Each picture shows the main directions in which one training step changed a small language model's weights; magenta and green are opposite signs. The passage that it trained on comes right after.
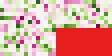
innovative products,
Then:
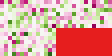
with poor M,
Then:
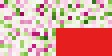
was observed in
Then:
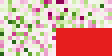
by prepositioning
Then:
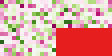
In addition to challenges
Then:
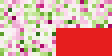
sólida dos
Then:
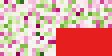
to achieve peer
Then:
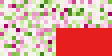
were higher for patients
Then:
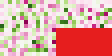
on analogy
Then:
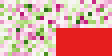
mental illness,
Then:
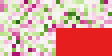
components of financial
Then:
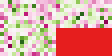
mechanisms for biological
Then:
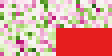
terhadap kualitas
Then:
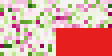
nuevamente se
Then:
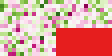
of the language
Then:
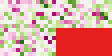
Electrical resistance
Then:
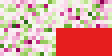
al genoeg
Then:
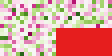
deyiladi va
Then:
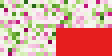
rate over FSO
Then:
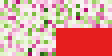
study group consisted
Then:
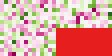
research was conducted in
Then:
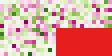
kg/m -
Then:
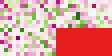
compared with that
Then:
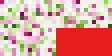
ausencia de
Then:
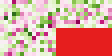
and the route
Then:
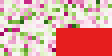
and its new
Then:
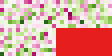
and a robust
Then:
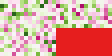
of labour for
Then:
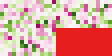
can be identified as
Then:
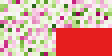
conditions, or the
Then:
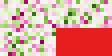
end of the
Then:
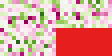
an important pillar
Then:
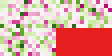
terms that are particular
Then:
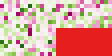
of BA
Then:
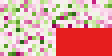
improve the sensitivity
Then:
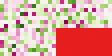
climate change.
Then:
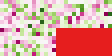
x 4 \pi
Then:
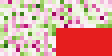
He includes formative
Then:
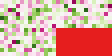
Se percibe
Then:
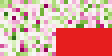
decisión y
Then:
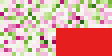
maintenance team
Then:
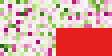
the textbook
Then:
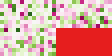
Global Reviewer.
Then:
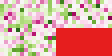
Data curation;
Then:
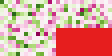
a form of selection
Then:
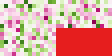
• Web development
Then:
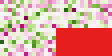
Intelligence CCF
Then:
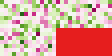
two topics presence
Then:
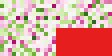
finanças no
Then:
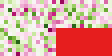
on the women of
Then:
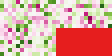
davlat ahamiyatiga
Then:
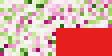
4) and
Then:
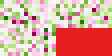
expressed in this article
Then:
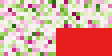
objetivando a
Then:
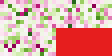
the structure – outcome
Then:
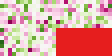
is used.
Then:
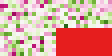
of the subject
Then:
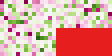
both men and
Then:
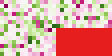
iki alt
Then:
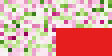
even in different
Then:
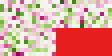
estabelecida pelo
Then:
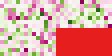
unit, if old
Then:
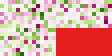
advised prior to
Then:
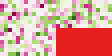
of receiving,
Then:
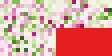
Resource Index
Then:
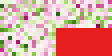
before assigning
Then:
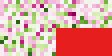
disease of many agricultural
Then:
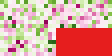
it showed a strong
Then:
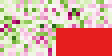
been widely attributed
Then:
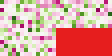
también, puede
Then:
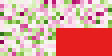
in relation to the
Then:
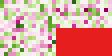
performance under the same
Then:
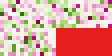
a cualquier
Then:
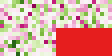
Sciences, Associate
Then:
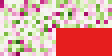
Features of
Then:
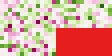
primeras tres
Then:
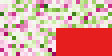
в воду и
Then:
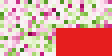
Es fundamental realizar
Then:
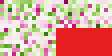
des activités
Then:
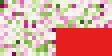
el pienso
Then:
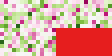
Processing and
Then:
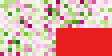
both bases of
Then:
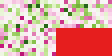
sucesso de
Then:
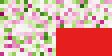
there is a
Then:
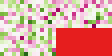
probables, con
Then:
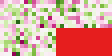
our experiments that
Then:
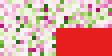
amor. Em
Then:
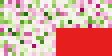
emas, deb
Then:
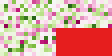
examination showed a
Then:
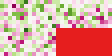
of different methods allows
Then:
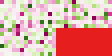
prisiones en
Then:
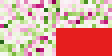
and 547 quality
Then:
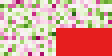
майна та
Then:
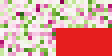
1. I like
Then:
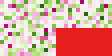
were evaluated in individual
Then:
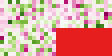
but nipple
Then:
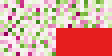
shows that with
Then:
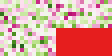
of blended learning
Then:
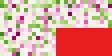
that support the findings
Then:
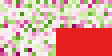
capacidades ou
